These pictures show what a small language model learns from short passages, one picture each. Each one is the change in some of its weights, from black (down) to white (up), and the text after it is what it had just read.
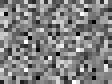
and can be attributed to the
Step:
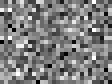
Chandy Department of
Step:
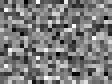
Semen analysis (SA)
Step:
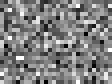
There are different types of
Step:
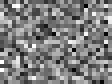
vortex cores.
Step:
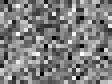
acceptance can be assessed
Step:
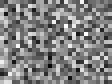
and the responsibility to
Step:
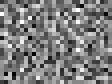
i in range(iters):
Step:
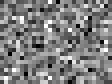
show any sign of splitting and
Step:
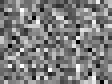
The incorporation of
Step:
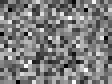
analysis, encourage the
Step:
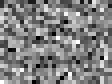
of the cosmological energy density
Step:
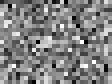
differential equation of $H$ for
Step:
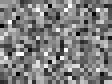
permitted us to test the
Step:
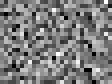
Malachite Green,
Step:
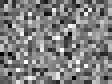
In this paper, we derived and
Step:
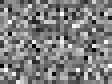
found statistically significant correlations between
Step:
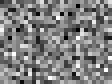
we give a derivation of
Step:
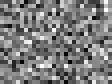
Algorithm 1, where
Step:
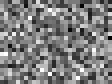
as Neumann, even
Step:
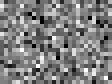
As statisticians, we
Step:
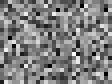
considers human activity as an
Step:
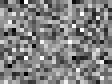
units starting from the
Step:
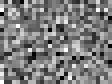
pupils of the
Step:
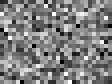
can also be used through a
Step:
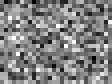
(space--time) is
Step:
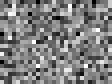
angles. Finally, we
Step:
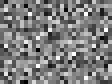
In other words, there is a
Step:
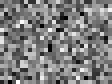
cancer in patients with
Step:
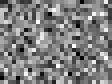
studies of Zaslavsky
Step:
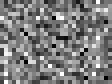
bilinears, each of
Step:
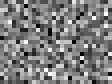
or gestures.
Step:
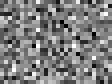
Control Systems
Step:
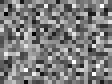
classification above, a
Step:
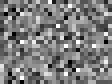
Justice Hub,
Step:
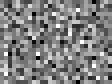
local Andreev reflection between
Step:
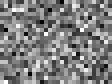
Data are easily
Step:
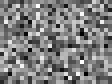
from the OpenStack
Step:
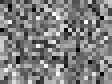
definition of the relation
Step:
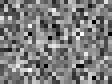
SOC case. The
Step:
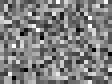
method and the diamagnetic
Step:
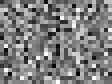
in the last column the
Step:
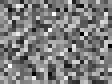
requirement to pick up one
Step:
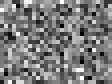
a commensurate insulating
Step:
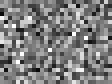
the out-of-plane term
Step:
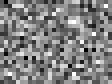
contact surface (the contact surface
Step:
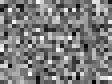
and other related files Table
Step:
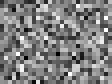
of the Society, in
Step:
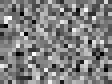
optimisation; system;
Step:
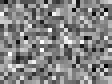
is consistent with the decay
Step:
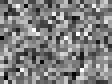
catalogues de
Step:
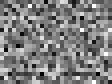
the best performing state in the
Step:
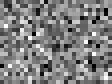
a steady state is
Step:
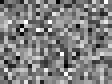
set has the additional advantage
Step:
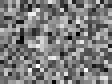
a QDM, we expect
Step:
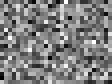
to cross-talk. To
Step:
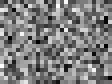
in real environmental and public
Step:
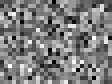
online.) The operators
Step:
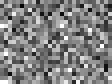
induces sparsity.
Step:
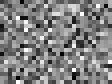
about how adequate is to use
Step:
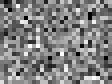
it is implicit that the function
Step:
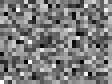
for profit in the era
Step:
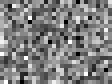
two alternative transition
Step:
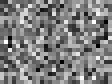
the study has aimed to
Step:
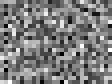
\phi_l}$ as well as
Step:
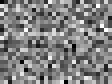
was here that the Great
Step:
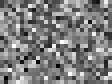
on the observed fractal
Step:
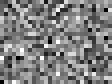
the position via a
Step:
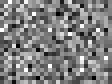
qarisa, yotgan
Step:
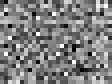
is $k-1$ and the
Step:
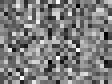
Entanglement in a
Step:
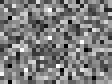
role in enhancing physical
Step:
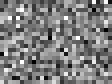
(False Negative
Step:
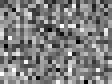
on pilot survey
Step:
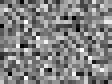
that are particularly valuable in the
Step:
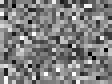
40 supervisors, and
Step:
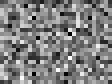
Liang [1] has
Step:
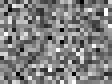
natural frequency of
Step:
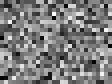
consult a professional
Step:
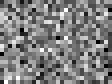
between unit cells at large
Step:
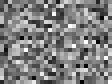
across different input data
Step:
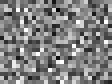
K (corresponding to mean
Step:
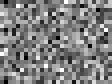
gravity has its share of
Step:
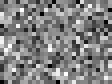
(all bands), but only band
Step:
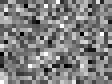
size for visual elements, a
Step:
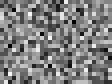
on finances and market
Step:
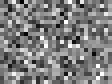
suitable wireless
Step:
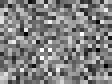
of two photons emitted from
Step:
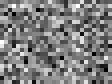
during menstruation is an
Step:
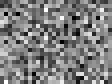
at wave vector ${\bf
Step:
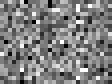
We also find that in simulations
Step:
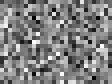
constant $f_{\pi}$ has
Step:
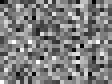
has now been found by
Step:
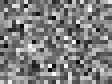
splay nematic phase.
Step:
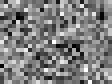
wave transmission. These results show
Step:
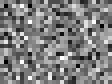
Variable: Perceptual
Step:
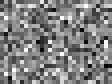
follows from Kato's
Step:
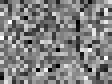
manipulation is often used as
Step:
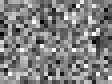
\mysys. Video
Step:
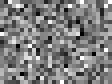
greater integration between health
